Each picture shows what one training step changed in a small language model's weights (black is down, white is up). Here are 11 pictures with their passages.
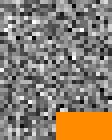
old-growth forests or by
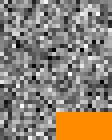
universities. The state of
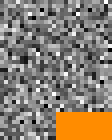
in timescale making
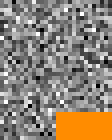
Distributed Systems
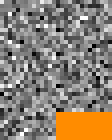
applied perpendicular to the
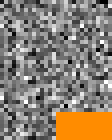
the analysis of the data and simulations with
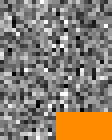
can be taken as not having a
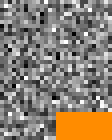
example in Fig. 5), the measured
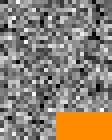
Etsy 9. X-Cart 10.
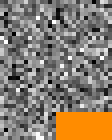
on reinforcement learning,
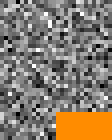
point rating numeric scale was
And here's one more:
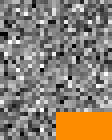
A medical care facilities data
